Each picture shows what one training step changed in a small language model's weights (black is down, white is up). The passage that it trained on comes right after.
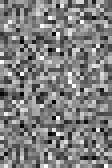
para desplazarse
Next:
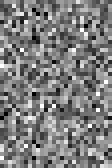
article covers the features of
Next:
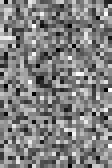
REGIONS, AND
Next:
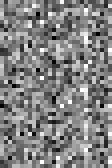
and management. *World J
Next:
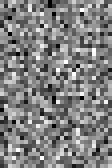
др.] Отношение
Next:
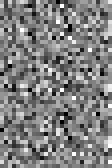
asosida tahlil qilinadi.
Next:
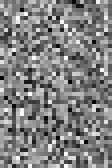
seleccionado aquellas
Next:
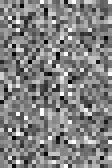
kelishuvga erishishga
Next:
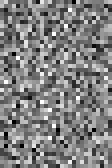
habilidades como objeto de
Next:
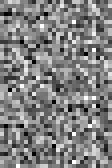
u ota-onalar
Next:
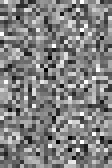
sababli ekologiyada
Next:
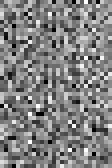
BBMRI-ERIC research
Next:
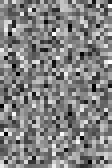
Le déclin de la
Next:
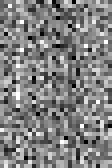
true climate reanalysis,
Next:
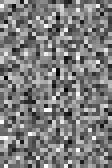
procesos de comunicación y
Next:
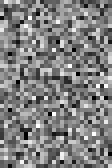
techniques such as XRD,
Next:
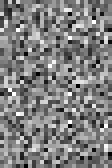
investors, including managing
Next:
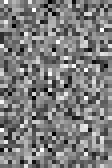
diagnostic methods prevents accurate
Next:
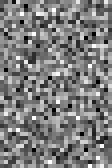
of job satisfaction lies
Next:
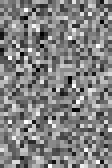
which is mostly brought
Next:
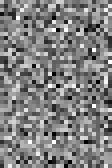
Dentre as inúmeras
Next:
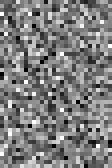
development allows for obtaining a novel
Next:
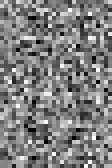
quantitative amino acid composition
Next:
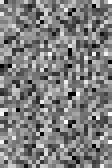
el porcentaje de error
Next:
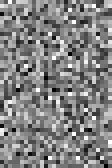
ifodani nolga
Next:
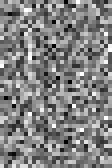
o'zingiz uchun
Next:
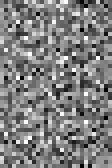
and Management Association and Southern
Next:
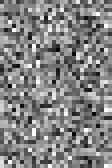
a la media de España
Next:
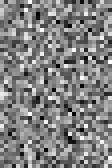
ruling party and the
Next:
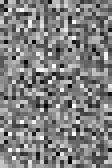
Um diesen neuen
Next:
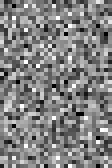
HGB at ($P <
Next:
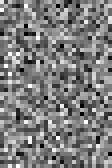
and Laboratory Timing
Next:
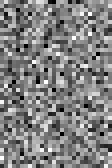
uso (Franco;
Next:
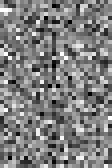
get the following result, used in
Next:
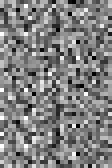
en el marco de los
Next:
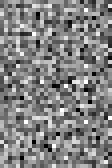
etc.) and its impact on people
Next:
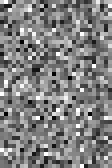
showed acrolein as the main
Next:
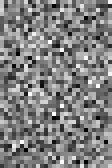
his age-related psychological
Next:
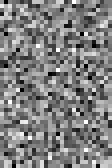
retention and dehydration
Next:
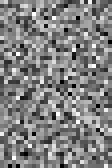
No Gas (ppm)
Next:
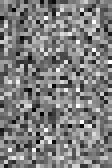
Появление нию
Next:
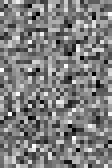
and interview>> decision is being
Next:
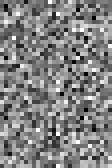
dehydration only. The
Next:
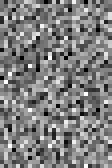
in eV and all cross section
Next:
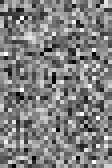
invertida contribui para
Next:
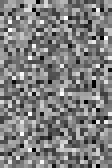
artéria ilíaca
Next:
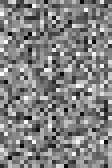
and Fig. 9. The
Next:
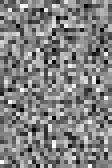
device is immediately
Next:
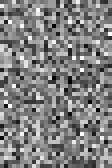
la longitud de este,
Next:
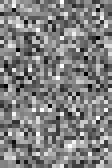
ordem de R\$
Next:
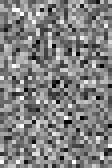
that file contains provisions
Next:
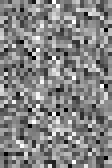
ko'p, oyligi
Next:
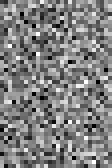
jigar kasalligining
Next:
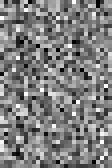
oshiq, sohibi
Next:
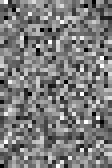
план. Что самое
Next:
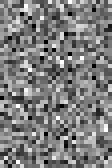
va ma'lumot berish
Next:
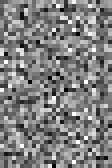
yillarning o‘zida
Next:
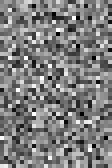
Também foram utilizados
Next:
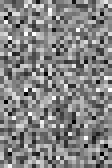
Majorities of barriers
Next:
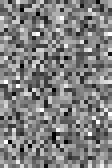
rainy days in each of
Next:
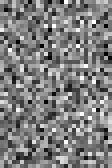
final manuscript.
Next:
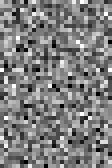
heat plants were opened,
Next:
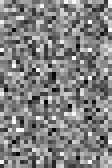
the exact exponential on
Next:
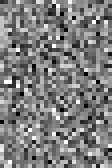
short catarrhal
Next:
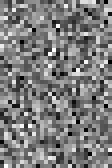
Contributions SA:
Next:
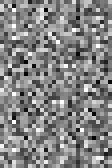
Clin Neurol*.
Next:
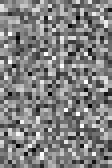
e a comunidade escolar, de
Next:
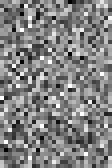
sampling techniques, including
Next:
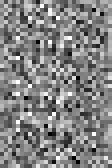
such instrumentalities as
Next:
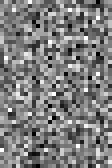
and heritage datasets, meaning data
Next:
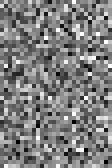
types of decisions: 1) decisions
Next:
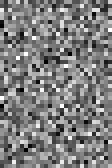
treatment Biological Treatment of
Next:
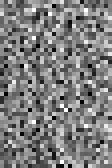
and how they have been shaped
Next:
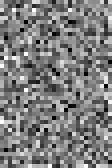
changes the sign. These changes correspond
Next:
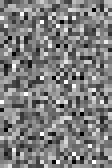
para eficiencia operativa.
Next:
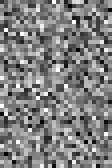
og skemmda á
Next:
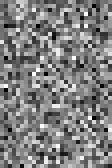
visual resources. The MSSP
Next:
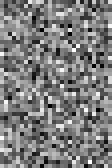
atomic force or the force
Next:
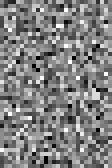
unchanged in the
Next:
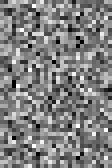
not use hardware acceleration and
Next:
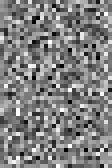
the data, a set of questions
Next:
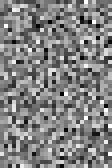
to retain water in the soil
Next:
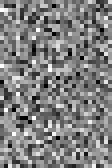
read and approved the final
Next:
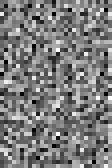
++ The stage of reducing the
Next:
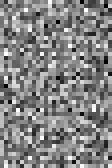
district and or Department of
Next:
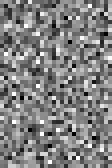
positively. 50% of them
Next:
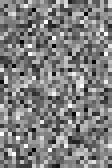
When encountering a
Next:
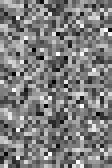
залежності подій
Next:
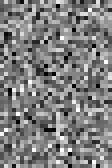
declare no competing
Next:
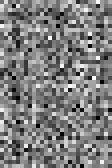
ҳолда ибора
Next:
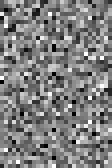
must be safe in order to
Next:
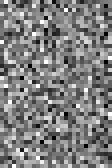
criteria of International Classification for
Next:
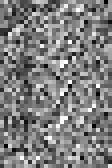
«применение научных
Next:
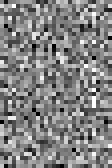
gianiforme, in
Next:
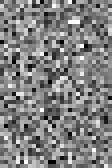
pre test* kekuatan
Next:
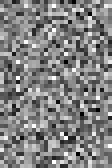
àquelas definidas nos
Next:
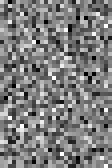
La part du secteur privé
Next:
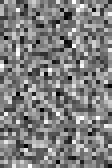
the initial description, and II)
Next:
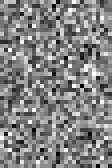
de la Calzada
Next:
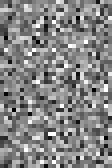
POWs concerning responsibility
